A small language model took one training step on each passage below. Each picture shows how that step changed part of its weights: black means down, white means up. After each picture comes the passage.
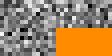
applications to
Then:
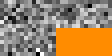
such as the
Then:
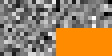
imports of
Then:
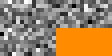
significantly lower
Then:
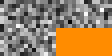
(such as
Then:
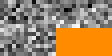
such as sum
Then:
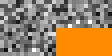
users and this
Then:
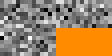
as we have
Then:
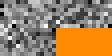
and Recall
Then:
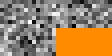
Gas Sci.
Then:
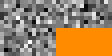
world. The
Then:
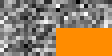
which are the
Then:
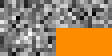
part of the large
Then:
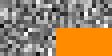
women engage in
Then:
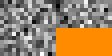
results than those
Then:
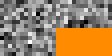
classes: a
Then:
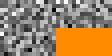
research highlights
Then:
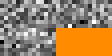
social networking
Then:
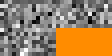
three distinct
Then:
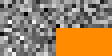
mastered the
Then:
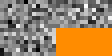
approved the
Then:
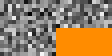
of quarry
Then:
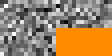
The following initial
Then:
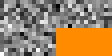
also called
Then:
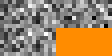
parameters such as
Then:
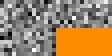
31 workers
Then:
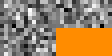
pole a
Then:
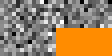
statistical analysis
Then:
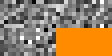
and adhesion
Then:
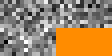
management model was
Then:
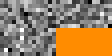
and preserve
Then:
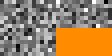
at the level of
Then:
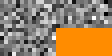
characterization of a
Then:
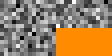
both drugs
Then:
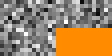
period, with
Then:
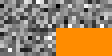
readily, we
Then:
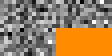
in the Cu
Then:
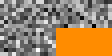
working with several
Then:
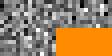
than those of
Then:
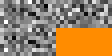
participation to
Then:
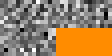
language to
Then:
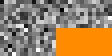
from performing
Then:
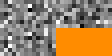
is relatively
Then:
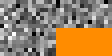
one of the most
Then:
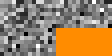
the development of
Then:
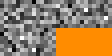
or via a
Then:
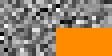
initial population
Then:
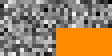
sectioned, and
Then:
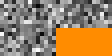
of pension
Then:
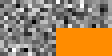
produce a change
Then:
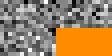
substances by
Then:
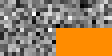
two references
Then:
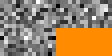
content of these
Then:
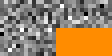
when we study
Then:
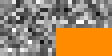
transition management into
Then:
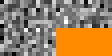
– Yes
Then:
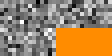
k - ε
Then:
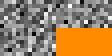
be found in
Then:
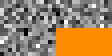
overview of the
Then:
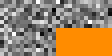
research community has
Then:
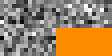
isolates and
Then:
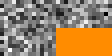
a condition
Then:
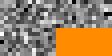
share of
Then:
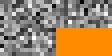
observational data
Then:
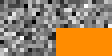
groups studied.
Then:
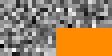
very popular application
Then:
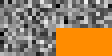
analysis indicated that
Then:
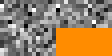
- may have
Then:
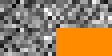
developing and
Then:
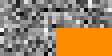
arid region of
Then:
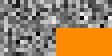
defects in
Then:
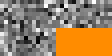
Resilience of
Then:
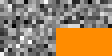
and square
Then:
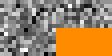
high dose of
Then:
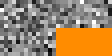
a significant cause
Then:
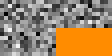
problem which
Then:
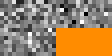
information extraction
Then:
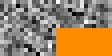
reduce the
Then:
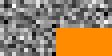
identical to
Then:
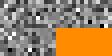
year in most
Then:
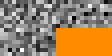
importance of
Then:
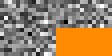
that there are no
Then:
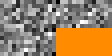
ha) and
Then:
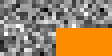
as shown in Figure
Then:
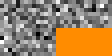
not normally
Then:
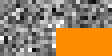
use is directly
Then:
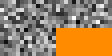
a need for support
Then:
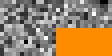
in developing a
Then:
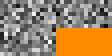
attacks which
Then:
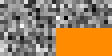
He says,
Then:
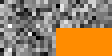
AGG G
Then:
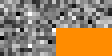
reflect on these
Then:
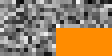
the soil and can
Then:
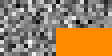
differences in
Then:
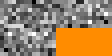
for large set data
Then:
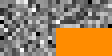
and Kshs
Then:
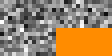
is why we
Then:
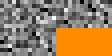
involved in the
